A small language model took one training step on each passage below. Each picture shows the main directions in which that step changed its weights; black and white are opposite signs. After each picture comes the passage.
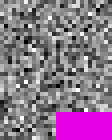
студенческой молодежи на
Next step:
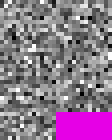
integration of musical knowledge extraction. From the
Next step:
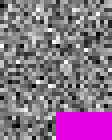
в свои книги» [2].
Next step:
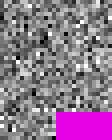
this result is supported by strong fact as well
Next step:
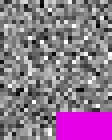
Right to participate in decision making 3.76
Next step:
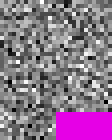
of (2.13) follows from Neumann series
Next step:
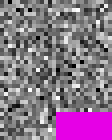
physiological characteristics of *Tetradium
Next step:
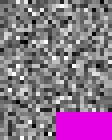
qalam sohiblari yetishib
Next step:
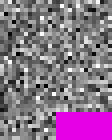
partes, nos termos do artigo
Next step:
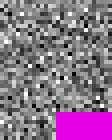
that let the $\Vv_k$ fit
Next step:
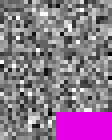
and times close to the shock singularity, the
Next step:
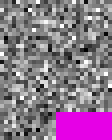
The transformations are one to one: In the case
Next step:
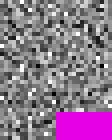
that $y\leqq w$ we denote the
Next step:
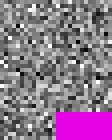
the problems of drug toxicity and poor
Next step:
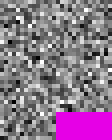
from Investment Activities For
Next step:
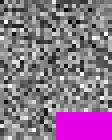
et al., 2010). Sequencing of the
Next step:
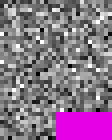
the design and development of the software, including the tools
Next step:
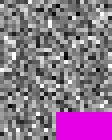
the sample mean of $h(X_k)$
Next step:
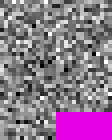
o'zgaruvchilarni e'lon
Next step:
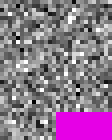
source of multimodal texts that is easily
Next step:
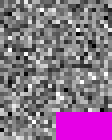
vs $\sim 4.5 \times
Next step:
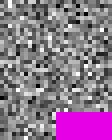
Step) with a circulation of 1000
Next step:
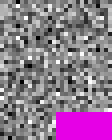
surfaces lead to inequalities between the number of double points and
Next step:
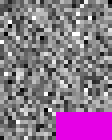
W)^2 \end{equation} using conformal
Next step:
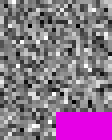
simulation allows a user to observe the consequences on the
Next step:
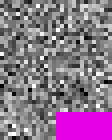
Engenharia Química da Universidade
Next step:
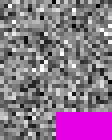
no Estatuto da Criança e do
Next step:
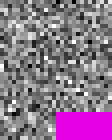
have been developed to verify the claims of
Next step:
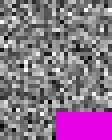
IoT device was removed from the network
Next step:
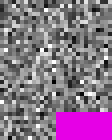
problem into promising subproblems according to a
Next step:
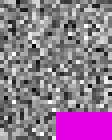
to get the best of both worlds, at
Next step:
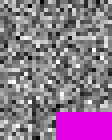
and all family members of a family. It was measured
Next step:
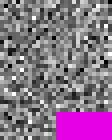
give very good agreement with simulations, hence we
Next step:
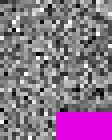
1: Mechanical properties data for FE input
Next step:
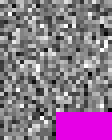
The focus of this study is to evaluate the impact of
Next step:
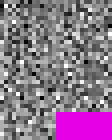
They give everyone something to graph, measure
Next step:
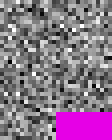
Popularity and Book Translations: The
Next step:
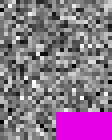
y estimar el valor de dicho
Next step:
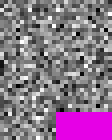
inside back out. These types of turbines can
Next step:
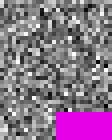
in more than half of the cases, the similarity
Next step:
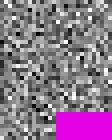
both cases they are equal. \end{Fact}
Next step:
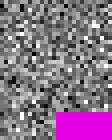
algebraic over $K$ for all $j \geq
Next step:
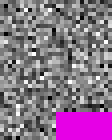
Features of atrophic gastritis
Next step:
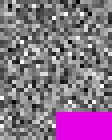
see \cite{LX:higher}
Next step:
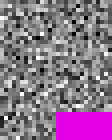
found it has increased since the middle of forest
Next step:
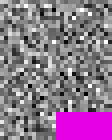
CO_2 -Emissionen während
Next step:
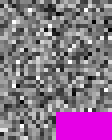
Q_{inv}$ for the reactive power control.
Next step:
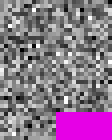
x=r_n} \end{matrix}
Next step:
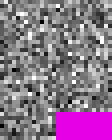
the topic is determined by the fact that the 2023
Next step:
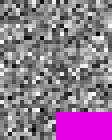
each request. In order to define the variables used
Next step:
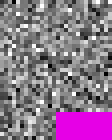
used, which also consisting 40 items. Each
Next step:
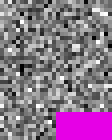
1:} In this step, we transform the error dynamics
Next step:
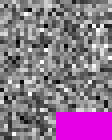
given here parametrizes an affine piece
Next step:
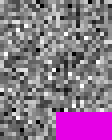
que hoy en día son comunes en
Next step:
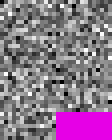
map. The diffeomorphism $\psi ^{-1}
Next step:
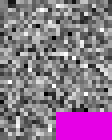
Political Moral: The Intellectual
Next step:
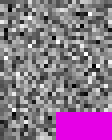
ҳолларда, медиация
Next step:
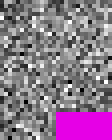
⁻³ kWh ²⁶¹ National
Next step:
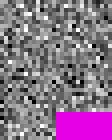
Health and Physical Education (HPE)
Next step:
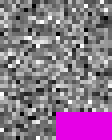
and access and usage conditions of data providers.
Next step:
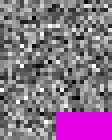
such that $\theta(t)<0$ if
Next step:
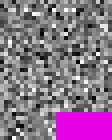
functional, we proved that the open-loop,
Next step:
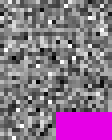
hediondo pela Lei nº
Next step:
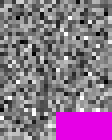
en la comunidad científica.
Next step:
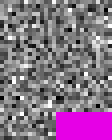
the optimal control policy, out of all potential policies,
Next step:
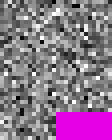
$\chi$ denotes a non-principal
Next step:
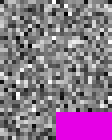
such that their cohomology classes form a basis of
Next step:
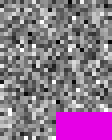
the failure of meeting learning outcomes.
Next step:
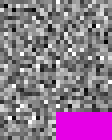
strict instructions not to do so. It
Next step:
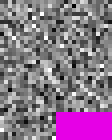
socialização e autodescoberta.
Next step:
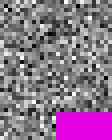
larning ortiqcha miqdorini
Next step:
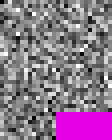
bolıp barǵan edi. Sol
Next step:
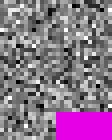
Hydro 93 B1HdSFxi
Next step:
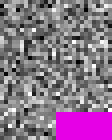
statistically different from zero. In other words, there
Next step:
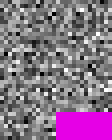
on hypergraphs. They are based on two different
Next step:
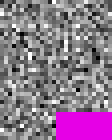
whereas it is considerably high in the presence of
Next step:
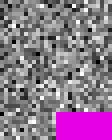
artigos (2015), 8 artigos
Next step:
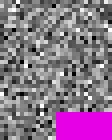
for every initial data $(t_0,
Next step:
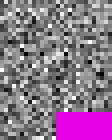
yo'qolishi hamda xalq
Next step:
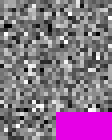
impactos negativos en la salud,
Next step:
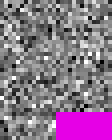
slot is assigned to sensor nodes for data
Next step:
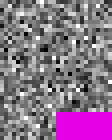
study reveals that it is evident that the relative
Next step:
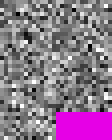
belgilanishi lozim. Buning uchun
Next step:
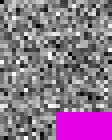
марҳум эри кўкси
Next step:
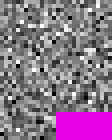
in Online-Nachrichten Frage
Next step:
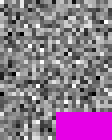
is a nationally recognized expert in
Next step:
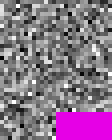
\section{Finite element approximation of the
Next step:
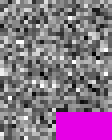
also was highly effective in controlling rats.
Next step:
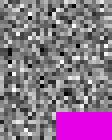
(npIDR) between the replicates
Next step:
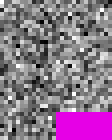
the structure was loaded by compression. The
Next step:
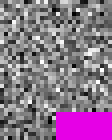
software instruction for how software gardeners and
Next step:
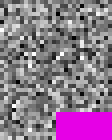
magic, fantastic fiction. They
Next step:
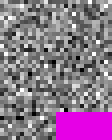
Acredito que o método (ou
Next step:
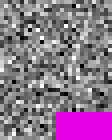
In $V$, the class $\On$ of all
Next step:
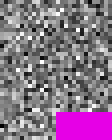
1 - Deliverable 1.5
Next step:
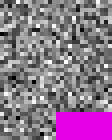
она вернулась домой с
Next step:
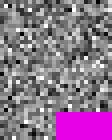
scheme parametrizing quotients of rank 2
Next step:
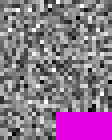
very real risk of bias in this operation. Yet
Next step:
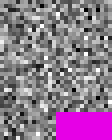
estimate} \end{figure} We finish this
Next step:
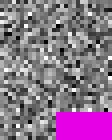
qila olishmagan ekan. Har bir
